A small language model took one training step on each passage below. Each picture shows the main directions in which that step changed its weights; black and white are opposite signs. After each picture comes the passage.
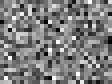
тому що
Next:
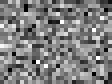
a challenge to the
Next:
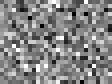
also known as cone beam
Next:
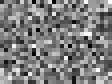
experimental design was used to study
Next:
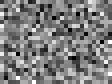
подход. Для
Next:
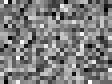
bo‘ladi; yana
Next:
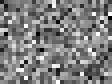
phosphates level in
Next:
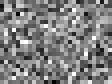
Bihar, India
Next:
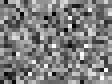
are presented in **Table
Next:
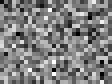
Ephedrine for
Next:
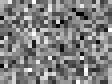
jarayonlarida ishtirok
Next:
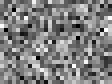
pronounced with the
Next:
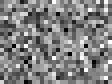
design and characterization of a
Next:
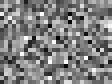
Inggriani S.,
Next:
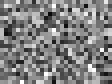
microarrays tem se
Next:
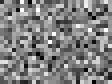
personnage nous
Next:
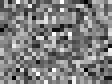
Identidad. ¹
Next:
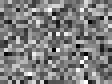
the pages of *Dil
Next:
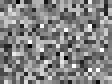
of Public HEIs in
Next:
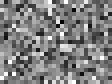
of MSR fuel
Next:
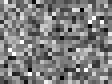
were extracted with a
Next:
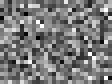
the 19th century,
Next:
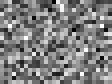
ReLu 7 Convolution
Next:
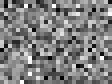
educativos en personas con
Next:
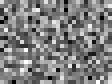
el cuerpo humano y en
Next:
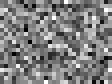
or not the surmised
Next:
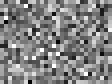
on relations between players in
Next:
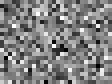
SYSTEMS FOR
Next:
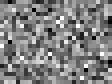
bo'lsa ham,
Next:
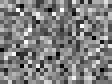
The following research questions were
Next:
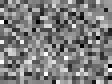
los mismos y no solamente
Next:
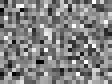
J D Pawar
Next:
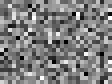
of properties on
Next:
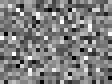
The course was first
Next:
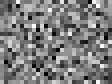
top Saudi city
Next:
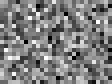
and cleaning,
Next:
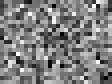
nM CaCl₂
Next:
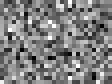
that the Teians
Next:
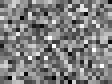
the Samarkand regional
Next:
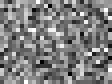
is the sole responsible for
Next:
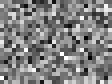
transferrin) which
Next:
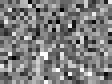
реки в лобовую
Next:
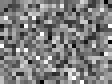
o‘zbek tilida
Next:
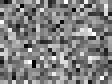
of the most widespread
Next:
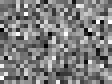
part of his devotion to
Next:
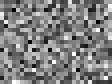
one. In this way,
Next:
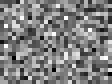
worden, dat *de
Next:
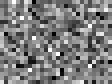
W. Norton &
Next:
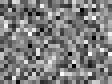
cirurgia, tendo
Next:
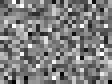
impulsado varios
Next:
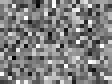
bo'lgan malumotlarni
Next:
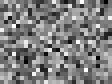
addressed, which is a
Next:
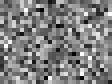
unusual nesting site
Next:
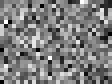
moment equation in y
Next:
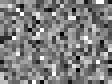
The authors defined
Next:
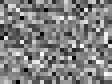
het *doel*,
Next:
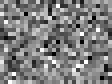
and mental health conditions are
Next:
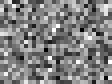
- Figure 3.
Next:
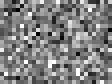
hodisasi yuz
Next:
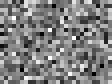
of diplomacy and it
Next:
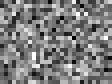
itu, artikel
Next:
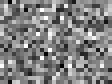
ekinlariga bir necha tur
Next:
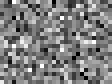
связи с тем,
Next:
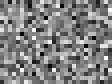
content The phenolic
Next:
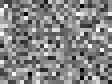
health assembly supported the
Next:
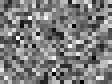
Small Circularly
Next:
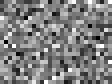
dari dukungan
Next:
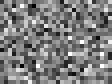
were very educated and there are
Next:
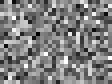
связывают с
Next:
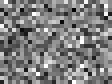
of adsorption and
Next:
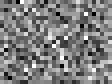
on pirls'
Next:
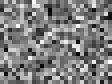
Transfer learning had been
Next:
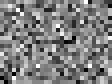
They also give meaning
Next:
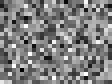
Enhanced 2D
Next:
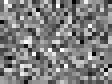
direct sequence currents
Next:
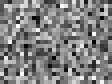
sent for gall stone
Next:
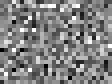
Gambar berikut
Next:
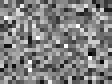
har doim tog'ri
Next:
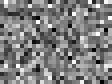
potrebne da bi se
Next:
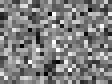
they are easily
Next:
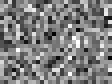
Diolch yn
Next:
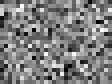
subsections. Section
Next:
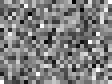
nacionais compreenderam
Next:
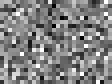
kebahasaan yang
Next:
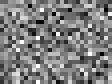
to this property it is
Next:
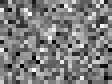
Time to resupply the
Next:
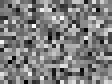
to vocational guidance
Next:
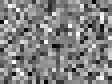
can be established,
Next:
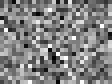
efficient way of
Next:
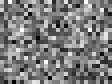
adalah penelitian
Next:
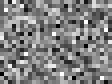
Xos Hojibning
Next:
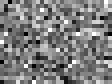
books, scientific
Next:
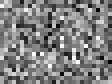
milliy g'ururli
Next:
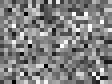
virusli Gepatit
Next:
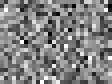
for sterilization of the
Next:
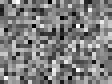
L'effet de la
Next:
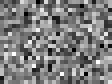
fontes secundárias de
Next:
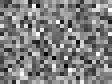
overall well interval. 3.
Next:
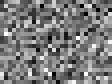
emphasized in order for
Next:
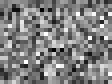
technical service staff are
